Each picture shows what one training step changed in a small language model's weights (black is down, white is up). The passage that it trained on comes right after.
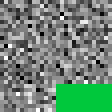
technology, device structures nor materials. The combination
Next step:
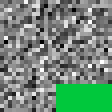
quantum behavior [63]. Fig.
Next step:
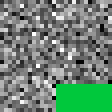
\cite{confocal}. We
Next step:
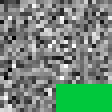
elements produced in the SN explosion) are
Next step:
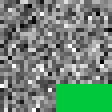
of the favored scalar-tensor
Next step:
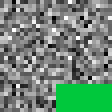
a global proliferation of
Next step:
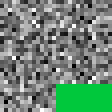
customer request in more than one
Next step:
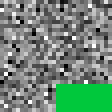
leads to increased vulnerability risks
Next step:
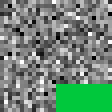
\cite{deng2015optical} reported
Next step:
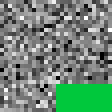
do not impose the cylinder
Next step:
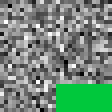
agents know the precision of everyone's
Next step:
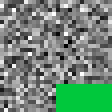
and solving for $z>0$, we
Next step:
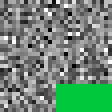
The eigenfunctions may now be used to expand
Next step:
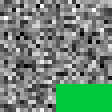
}\\{\small Pasadena,
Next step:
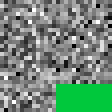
serves as an autonomous security strategy
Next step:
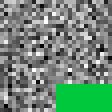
larger 128 node layers to enhance the response
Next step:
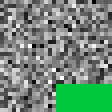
source is more manifest, and maximum density
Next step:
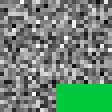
shown to scale as a {\em power
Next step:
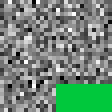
decoherence, appearing,
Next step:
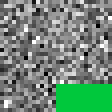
monitor, and reflect on their learning processes
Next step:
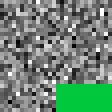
characteristics, Server-Sent
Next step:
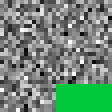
that probability as degree of belief is a
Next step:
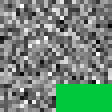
provided, I give my deepest
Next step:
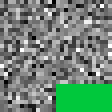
The operator $W$ samples the posterior distribution
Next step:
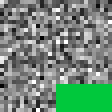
the best fit with the experiment. }
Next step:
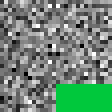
forecast. What is changing in
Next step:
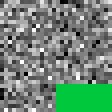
the likelihood at the smallest wind speed
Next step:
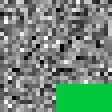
Figure \ref{Fig9}), especially in
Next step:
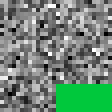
every system with constraints. In particular, in
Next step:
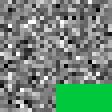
sequence of increasing \ewoIII, UV
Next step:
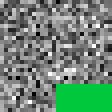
the southern. In Figure
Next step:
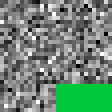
are not a subset of Direct
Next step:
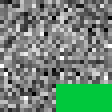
matrix $T$ of the random network model
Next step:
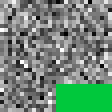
zero, the gauge theory will interact with
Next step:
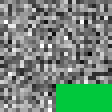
corrugation might be considered to be
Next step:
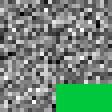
= 0$ iteratively starting from
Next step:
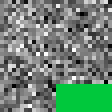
Failing to appropriately mark the
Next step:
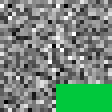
and X.-G. Wen,
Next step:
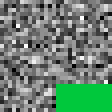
to denote sets and graphs.
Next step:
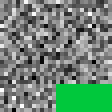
or constrained the total power of $\langle
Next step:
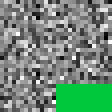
rescaling is not fully compatible with the
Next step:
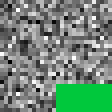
Schure's lemma $A$
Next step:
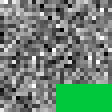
`standard' calibration source, as reported
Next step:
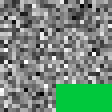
within the range of quark momenta where roughly
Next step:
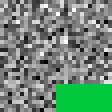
is only reliable if there are a sufficient number
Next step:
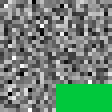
significant enough, these fits should be taken only
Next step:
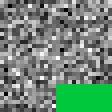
band edge-cuts that need be
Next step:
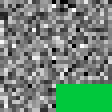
section, we will not attempt to compute
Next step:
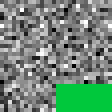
C. Hohenberg, Phys.
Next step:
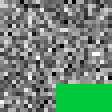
identical diffraction gratings {\bf
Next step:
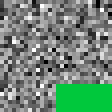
[2,3]. The phenomena of collective
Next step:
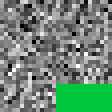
of a main pulse, corresponding to
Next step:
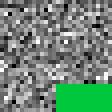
have introduced a learning-augmented enhancement
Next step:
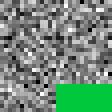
Kim, Physica C {\bf
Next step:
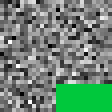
terms of a convergent spectral series
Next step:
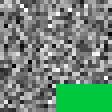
{Bermudez}, \citenamefont
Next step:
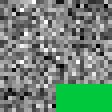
x \frac{d}{dx}
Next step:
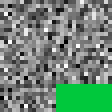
provided a framework that attempts to minimize
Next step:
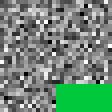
became part of the mixed research unit
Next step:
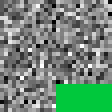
\fossil 2.0 is
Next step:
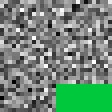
a transition metal. The present study of
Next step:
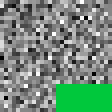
to accelerate a diversity of tasks,
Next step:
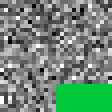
was proposed as a DC source of electronic
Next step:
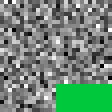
color3, mark=square, mark
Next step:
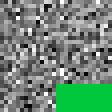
Combining these gives \beq
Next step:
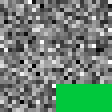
\ . \nonumber \end{align}
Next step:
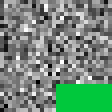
coolant, emits in a number of
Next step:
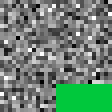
\emph{Task Lookup
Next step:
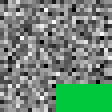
{\sl Dipartimento di
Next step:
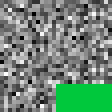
show a mixture of heating and heat release
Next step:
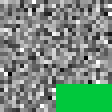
Wengler [reporting
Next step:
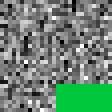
interval is composed of slow migration
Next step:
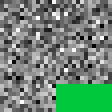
\begin{itemize} \item
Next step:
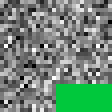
the Penrose diagram accessible to a
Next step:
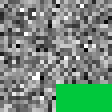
a kagom\'{e}
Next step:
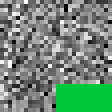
for \ra\ and \rc,
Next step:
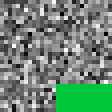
seeking even better methods is the application to
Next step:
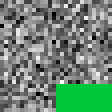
design flat dispersion and achieve transverse confinement of
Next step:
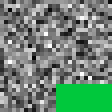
in reality, it is meaningless,
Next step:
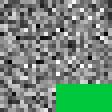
the Sony cells is quantified.
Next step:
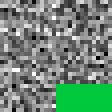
to this problem later. As with geometric
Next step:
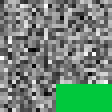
unique in that the amplitude of the laser is
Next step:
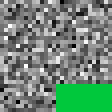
we do not study that Matrix theory
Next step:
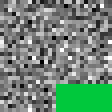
R$ cannot distinguish two swapped
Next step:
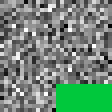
capability. Together, these results show
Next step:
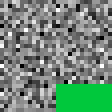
training ways results in a good performance.
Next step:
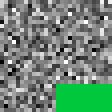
and then performs the spin measurement with respect
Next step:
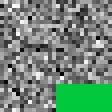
visibility $\mathcal{V'} =
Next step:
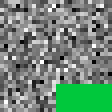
could have been selected. Previously,
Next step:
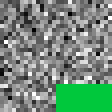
length of the stripe, in contrast to
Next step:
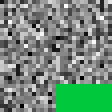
also the risk that V2X data can
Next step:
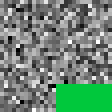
with discrete fiber models; hence we have to
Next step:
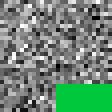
of the beryllium and
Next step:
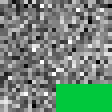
\\ $\{dd\}$ axialvector diquark
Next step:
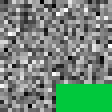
This simple considerations imply the existence of several
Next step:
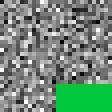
then we should see approximately the same number of
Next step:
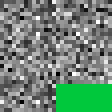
\begin{equation} \left(
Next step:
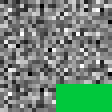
field **B**. The steady-state transport
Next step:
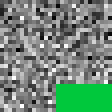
pre-trained information can not be
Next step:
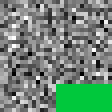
{\bibfnamefont {Z.}~\bibnamefont {Chen}},
